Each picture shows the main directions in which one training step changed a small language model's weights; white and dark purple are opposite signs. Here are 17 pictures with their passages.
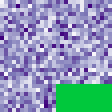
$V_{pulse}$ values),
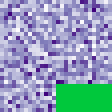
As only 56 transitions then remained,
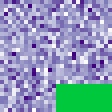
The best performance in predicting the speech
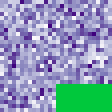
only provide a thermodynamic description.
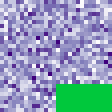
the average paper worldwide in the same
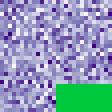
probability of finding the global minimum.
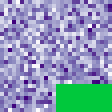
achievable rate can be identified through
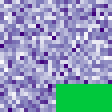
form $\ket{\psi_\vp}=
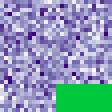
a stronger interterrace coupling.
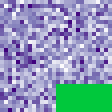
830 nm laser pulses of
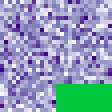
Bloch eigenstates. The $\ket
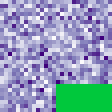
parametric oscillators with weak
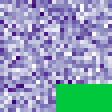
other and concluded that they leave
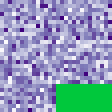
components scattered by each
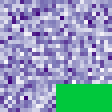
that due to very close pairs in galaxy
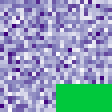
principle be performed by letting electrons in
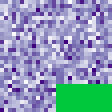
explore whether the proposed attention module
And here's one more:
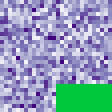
standard cell technology. 9 cases were
